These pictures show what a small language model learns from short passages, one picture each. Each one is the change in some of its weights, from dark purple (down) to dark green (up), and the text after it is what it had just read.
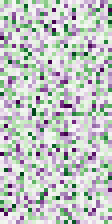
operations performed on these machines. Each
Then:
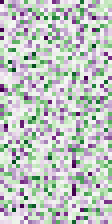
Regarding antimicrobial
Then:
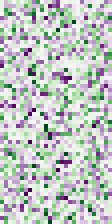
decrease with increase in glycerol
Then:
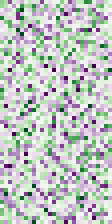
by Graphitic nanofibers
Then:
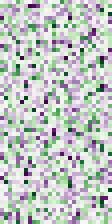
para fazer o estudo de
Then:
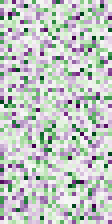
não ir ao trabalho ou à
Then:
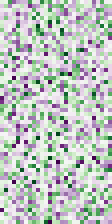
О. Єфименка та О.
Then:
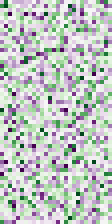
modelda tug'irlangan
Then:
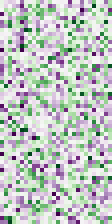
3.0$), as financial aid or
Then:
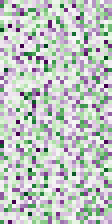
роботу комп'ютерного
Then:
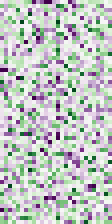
Поскольку в работе
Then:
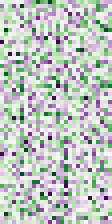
ташқи втулкалардан 1
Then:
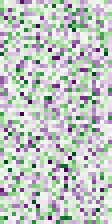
excessive compaction, and losing
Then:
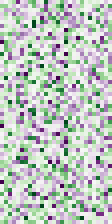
испитаника износила
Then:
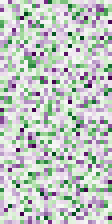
a partir deste trabalho os
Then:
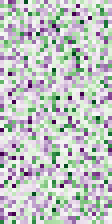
uso, el desarrollo del
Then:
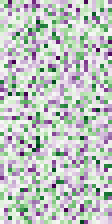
Load Frequency Control
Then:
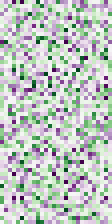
qulay. Xalq shevalari
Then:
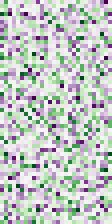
xos o'xshatishlar
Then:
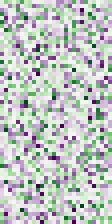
this disparity in the subtotals
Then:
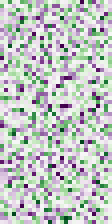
proposed for improving collective bargaining in
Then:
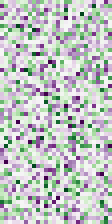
significativo, interesante y tenga un
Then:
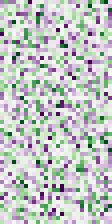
is the Gross Domestic
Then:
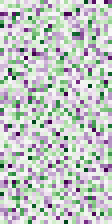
характеристика системы
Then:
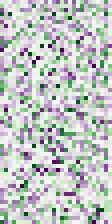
Colorectal cancer is the third
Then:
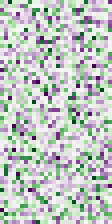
a_t – tanda ipi
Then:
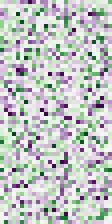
as the publication trends analysis shows.
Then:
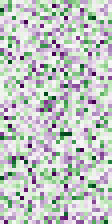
presentation are to examine the role of
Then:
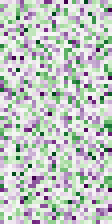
uniforme, che è un
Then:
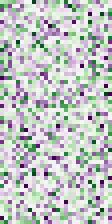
a unit cell is not enough to
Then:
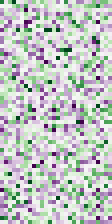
of 4-AP increased rapidly and the
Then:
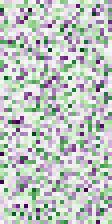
hilqat qo'ynida
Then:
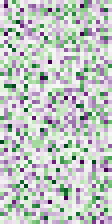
damages. Fig. 2 shows the effect
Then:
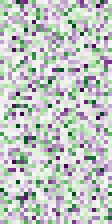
sektor, xususan,
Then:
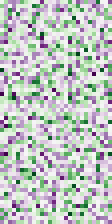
pasa a unos metros. Con
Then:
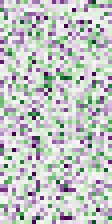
factors associated with kidney stone production
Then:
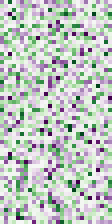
методи математичної
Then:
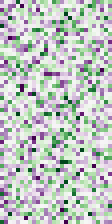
Head of the Center for
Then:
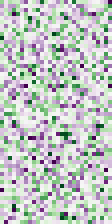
allow for an approach consistent with the methodology
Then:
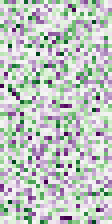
migration and domestic
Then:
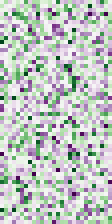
bo'lsa, ushbu
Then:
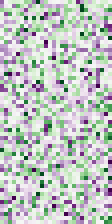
Full Name, Eng. Area and
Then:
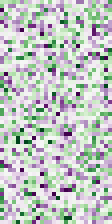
about 80% of them may not
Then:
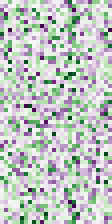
da 1ª cirurgia).
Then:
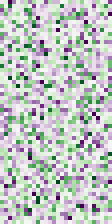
of biochar for the reclamation
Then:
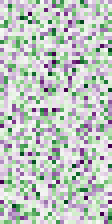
biri bu yerda Nurota
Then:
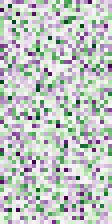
Motivation Low 117
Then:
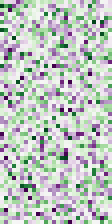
caregivers. Stress occurs when
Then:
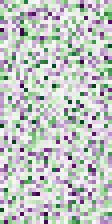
è stato riferito
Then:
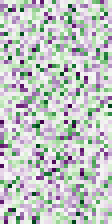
(b) Pembukaan Acara,
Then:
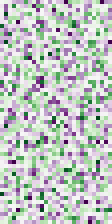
Goel & Kulkarni,
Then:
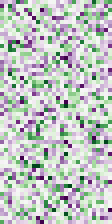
comics were published during the New
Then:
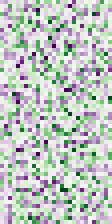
three students from 47 public secondary
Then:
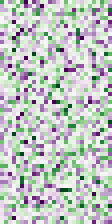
from the ESA Sentinels data
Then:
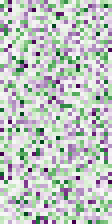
xalqaro ta'sirlar kabi
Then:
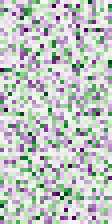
However, a nitrogen management plan that
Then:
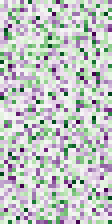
Центральный офис
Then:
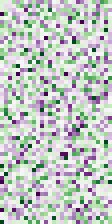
qilishga ham bog‘liqdir.
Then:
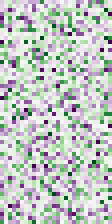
usullar bilan tozalash
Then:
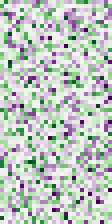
“Keys” texnologiyasidan
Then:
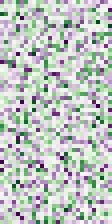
Hospital of Heraklion
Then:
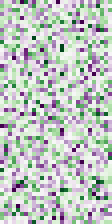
be integrated within the iterative diffusion
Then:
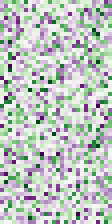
"B" for benign(Not
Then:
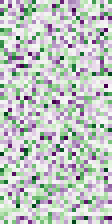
source can completely transmit its
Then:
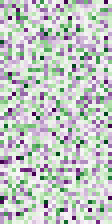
ta'minlash hisoblanadi.
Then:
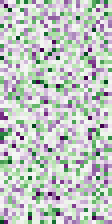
to multiple clusters. (ii)
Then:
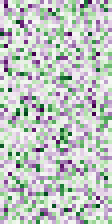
damage to organs (in particular
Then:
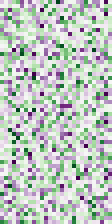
noted for the latter to occur to the
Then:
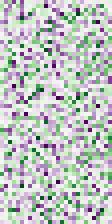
VII. CONCLUSION
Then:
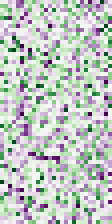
streven zou moeten leiden
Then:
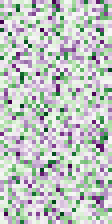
had much torque peaks especially
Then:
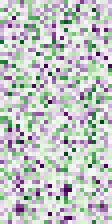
a risk of cultural erosion, as
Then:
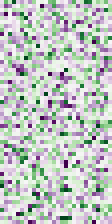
as the induced stress is tensile
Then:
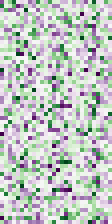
with a presumed heritability of over
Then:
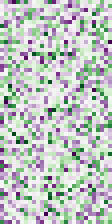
3.1. Fabrication of the
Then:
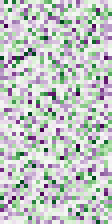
are the most important part of the work. The
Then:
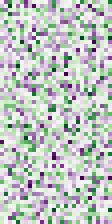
a three-component relation,
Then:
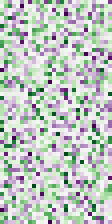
Постановления Президента
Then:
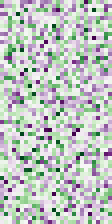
tendência na redução IOT e
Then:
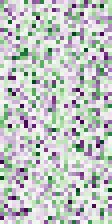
deya ta'kidlaydilar.
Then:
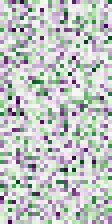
documentation. 4. Conclusion,
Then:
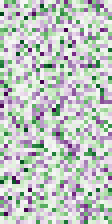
Umfrage. Es ist keine
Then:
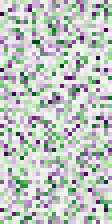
taraqqiyotini xam
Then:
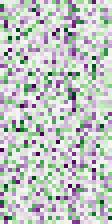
manejo preoperatorio y
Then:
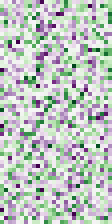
buni qalbida tasdiq
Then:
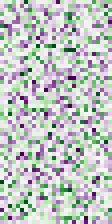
has been designed in [2] to learn
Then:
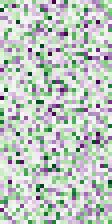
частотних смуг від
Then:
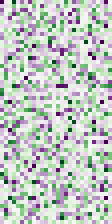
also assess its performance against rainfall
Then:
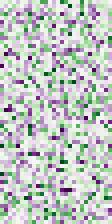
study on sustainable transport perspectives in
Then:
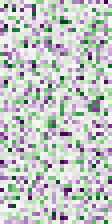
the current study are available from the corresponding
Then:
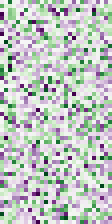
Characterized by Significant
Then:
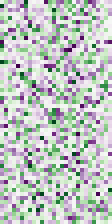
doiralarda o‘rganilgan.
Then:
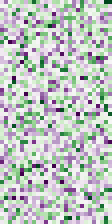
littering, and proper refuse
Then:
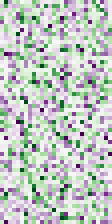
features such as the use of a stick
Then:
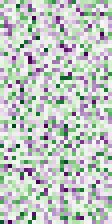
users to explore how local conditions influence
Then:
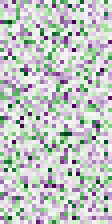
the appearance of outliers
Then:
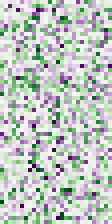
is to give women a space
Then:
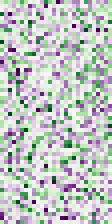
4.2 Transfer learning and
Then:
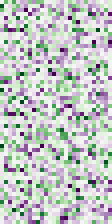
own, work, research, or
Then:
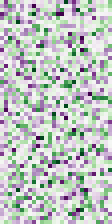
interpelações feministas foram
